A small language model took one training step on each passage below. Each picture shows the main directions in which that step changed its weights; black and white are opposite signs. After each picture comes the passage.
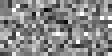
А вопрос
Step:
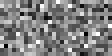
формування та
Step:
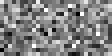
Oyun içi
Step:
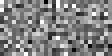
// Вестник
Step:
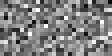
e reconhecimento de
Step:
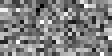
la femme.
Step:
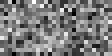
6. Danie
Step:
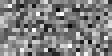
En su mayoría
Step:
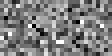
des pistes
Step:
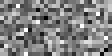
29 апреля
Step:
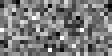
**Revista de
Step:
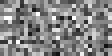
bienestar del
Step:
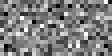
os investigadores e
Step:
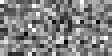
Serviços de
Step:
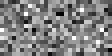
de uma leitura
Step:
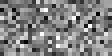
muscular do
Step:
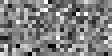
generación de innovaciones
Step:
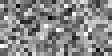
well as by
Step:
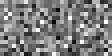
ki bodo
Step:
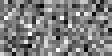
ошириш учун
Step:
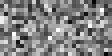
de emergências
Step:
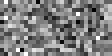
ku di nav
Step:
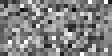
El problema de
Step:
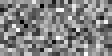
xil fikrlash
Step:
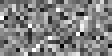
shaxs** sifatida
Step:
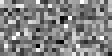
care o ajută
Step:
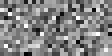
bo'yicha ilmiy
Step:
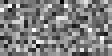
juridiques –
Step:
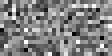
o objeto –
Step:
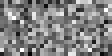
de criatórios de
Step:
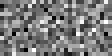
باز ب
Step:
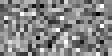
экон. наук:
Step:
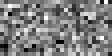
care se referă în
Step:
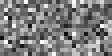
fon Shtayn tomonidan
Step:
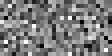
Timor Leste
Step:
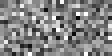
ser humano, de
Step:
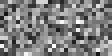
economic changes
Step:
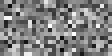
– bu okalan
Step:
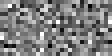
lo que Platón
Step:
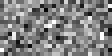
soliqqa tortish
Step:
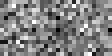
de rappeler
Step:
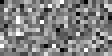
к моменту
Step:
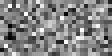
in the urinary
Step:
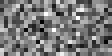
de palabras
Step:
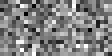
du bruit de
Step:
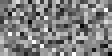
afectaría sus
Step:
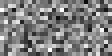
Associations, and
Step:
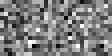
sağlanması ve
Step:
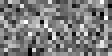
кодекса Российской
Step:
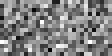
No % No % La
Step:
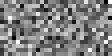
soxasini tashkil
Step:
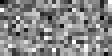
ayrim hollarda
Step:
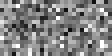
• Operatsion tizim
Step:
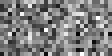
системы. Новая
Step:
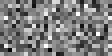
в интеграцията
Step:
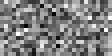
important de tenir
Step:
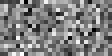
World public
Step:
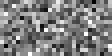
durante os períodos
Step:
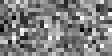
de corte),
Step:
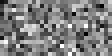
principais diferenças
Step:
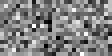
"A Dança dos
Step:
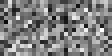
maqsadi emas,
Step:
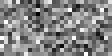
yang kompleks.
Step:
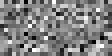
si existe una
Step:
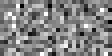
alunos do
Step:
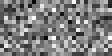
parte materna,
